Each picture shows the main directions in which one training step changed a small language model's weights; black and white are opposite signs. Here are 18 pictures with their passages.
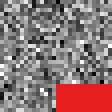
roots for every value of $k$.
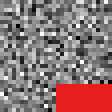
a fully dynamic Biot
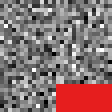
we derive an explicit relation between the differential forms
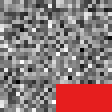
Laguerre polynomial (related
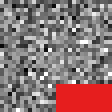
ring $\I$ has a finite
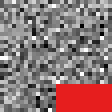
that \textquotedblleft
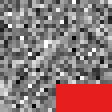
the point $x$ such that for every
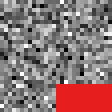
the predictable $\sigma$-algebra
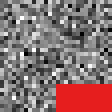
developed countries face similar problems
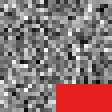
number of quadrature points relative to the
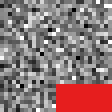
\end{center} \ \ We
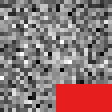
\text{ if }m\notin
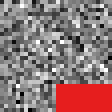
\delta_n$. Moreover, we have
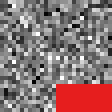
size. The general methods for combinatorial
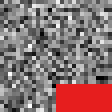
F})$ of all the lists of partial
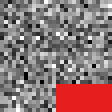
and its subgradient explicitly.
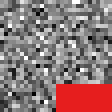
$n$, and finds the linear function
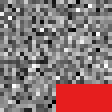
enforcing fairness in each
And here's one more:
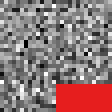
some basic facts about finite abelian
